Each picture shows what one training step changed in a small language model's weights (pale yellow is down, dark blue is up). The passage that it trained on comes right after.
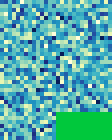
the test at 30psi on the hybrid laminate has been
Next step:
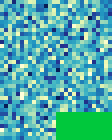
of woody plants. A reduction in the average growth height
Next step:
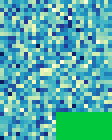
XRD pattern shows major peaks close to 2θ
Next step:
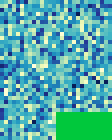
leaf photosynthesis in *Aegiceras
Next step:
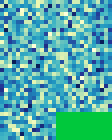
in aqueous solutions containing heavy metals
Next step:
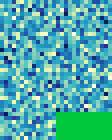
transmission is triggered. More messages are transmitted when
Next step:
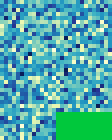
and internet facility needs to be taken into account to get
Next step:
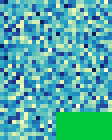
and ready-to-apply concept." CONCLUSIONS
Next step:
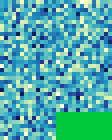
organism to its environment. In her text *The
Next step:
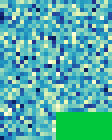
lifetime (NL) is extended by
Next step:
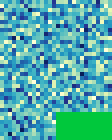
is significantly lowers than 0.9% among
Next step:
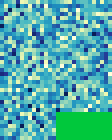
e.g. “Exempli
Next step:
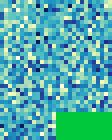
band. Deutsche Telekom recently completed
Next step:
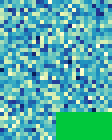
as the system is burdened by the load beyond the
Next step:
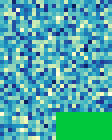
[89, 136]. Additionally, some studies have
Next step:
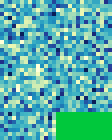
of real estate whose value varies due to demand and
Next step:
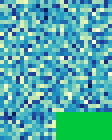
be seen that there is a commonality in the opinions of
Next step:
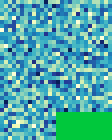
total population. Nine states did satisfactory efforts against
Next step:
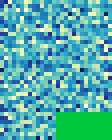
bilan o'zaro ta'sir
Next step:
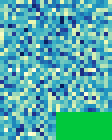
occurrence of the reduplicated morpheme is
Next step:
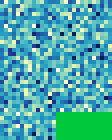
a complex physiological response of the immune system against any foreign
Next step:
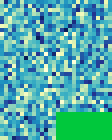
free-conditionally, free etc.) List of controlled
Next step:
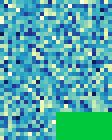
H21), the following variables do not exert any significant
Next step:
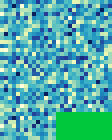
strategy, especially the DAS. Urban The first
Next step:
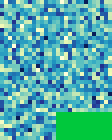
provided by her on the mobile application. The mobile application already
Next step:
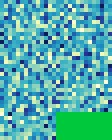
staining and annexin assay revealed that increased percentage
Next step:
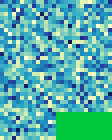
the team's wage fund is the use of the labor
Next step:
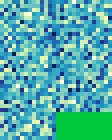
Single Sign-On (SSO) capability enabling
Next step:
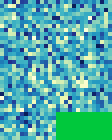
necrotizing pneumonia, caution
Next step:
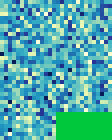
are the standard errors while the values in parentheses are the
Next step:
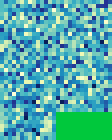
3) corresponds to the value of coefficients, as the column
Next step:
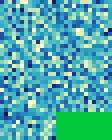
more elevated HBsAg isoform production,
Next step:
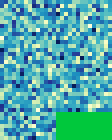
between populations of both domestic and wild species must be
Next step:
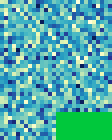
clearly. Eye movement measurement system is shown in
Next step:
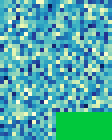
who lived in a region before colonisation. These
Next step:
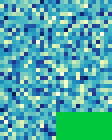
can hardly be said of our modern culture.
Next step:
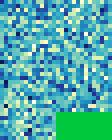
parents in the educational process. Furthermore, a school administration's
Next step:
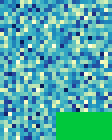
language we are continually socialized, we build or
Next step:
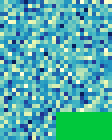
Fibroid uterus 2(5.71%)
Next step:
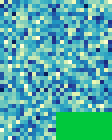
(BHM). This study examines the link between
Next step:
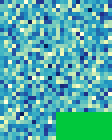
includes retailers, distributors, transporters,
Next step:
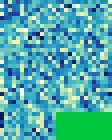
migration of young people from the countryside resulted to
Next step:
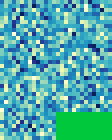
their meaning in the materials of this section,
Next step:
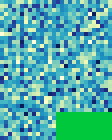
response of a stable wind turbine will converge to a
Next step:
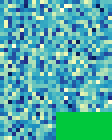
existing Q-value. - $R(s,
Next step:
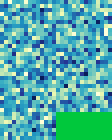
of Graphs Figure 1. Dynamics of the
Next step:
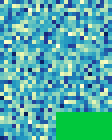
is a pathological condition affecting the common extensor
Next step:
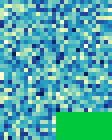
of such particles, a number of similar features between strong
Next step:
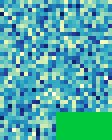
B derivative which exhibits highly selective and sensitive recognition
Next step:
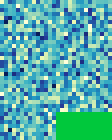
boiling tube and 20ml of solvent mixture
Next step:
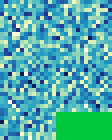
are two advantages of NOMA compared with the conventional
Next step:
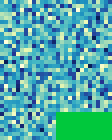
of $N_i^k(u)$ and
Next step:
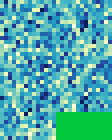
to ensure data integrity, access control, and
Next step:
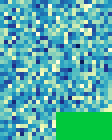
cells and may also be released from heart,
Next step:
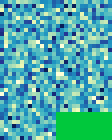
These results suggest strategies for educators to effectively address these factors
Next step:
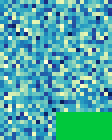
Culture and Arts, 36, Ye.
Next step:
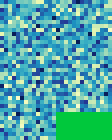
produced apparently in the late sixteenth century
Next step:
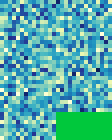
their future according to the results obtained on the
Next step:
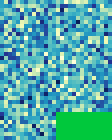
lips, and long eyelashes. In
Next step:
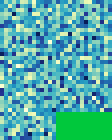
coloured skin or light coloured skin), that
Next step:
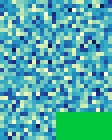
professionals who enjoy socializing over coffee,
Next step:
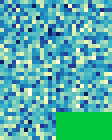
students' expectations along with the society's ones and
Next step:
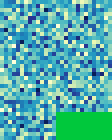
subject. The present review paper is assisted by the
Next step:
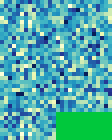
plans along with allocating adequate funds. Q: When you
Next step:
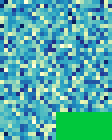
images were selected, equally divided between numerical and experimental.
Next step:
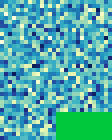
beam pointing in the directions parallel (red) and
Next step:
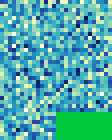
first VQR were presented in summer 2013 and obtained a
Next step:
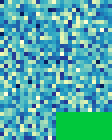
with the no-clearance case. CFD approaches
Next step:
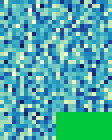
authenticity, goal-oriented, optimistic
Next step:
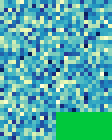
environmental pollution, climate adaptation and mitigation, natural
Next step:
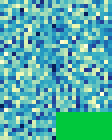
for removing pieces of concrete (photos:
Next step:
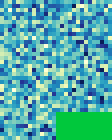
fruitful addition to the research on formal
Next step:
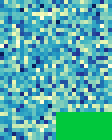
mtDNA difference is not reflected at the
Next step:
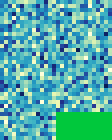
decreased ALT was exhibited (2.8
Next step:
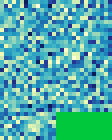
metrics (labeled) during the hosing experiments.
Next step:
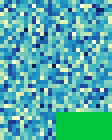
reduced. However, as we will show in this work,
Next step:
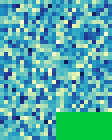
and prove to themselves on the touchstone of
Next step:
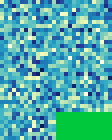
for a very good organization of the football
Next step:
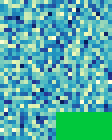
the difference between back-emf and the supply voltage
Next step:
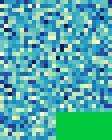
**pythagorean triples** is done.
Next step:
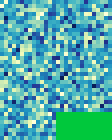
channel; backup sync uses timetags.
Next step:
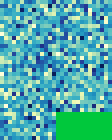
During Germination (Miss) C. C.
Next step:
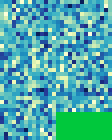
the most significant interaction effect, followed by AD. Figure
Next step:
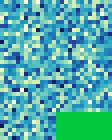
from structure map High 21 C Ham et al.,
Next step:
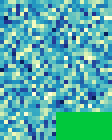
of pyruvic acid. Reports concerning the
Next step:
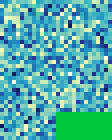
using SPSS software version 20.0. Analyses
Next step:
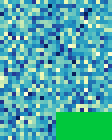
including the affixed pronoun to the noun and to the
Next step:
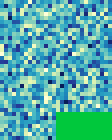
of strength, but the other two are pretty
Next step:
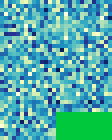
Vaccination is the administration of a vaccine to help
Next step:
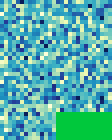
learn the hash codes using three main steps:
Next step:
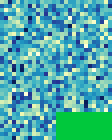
manuscript review. MJA: data analysis,
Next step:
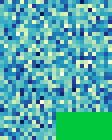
a range of strategies and functions directed to the different user
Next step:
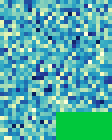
made rate is equal to 0. ^(b) The
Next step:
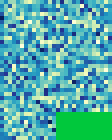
Vosgienne. Effectifs et
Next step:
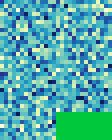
stakeholders were briefed on the importance of the research and the
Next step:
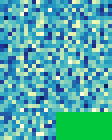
based on a module teaching critical thinking and writing for Engineering
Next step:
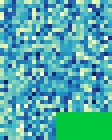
only primary education, daily income less than 7,000
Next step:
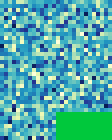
analysis, interpretation and wrote the manuscript.
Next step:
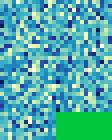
the study group than in the control group, while TSH
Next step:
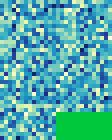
in performance. Therefore, examining the relationship between
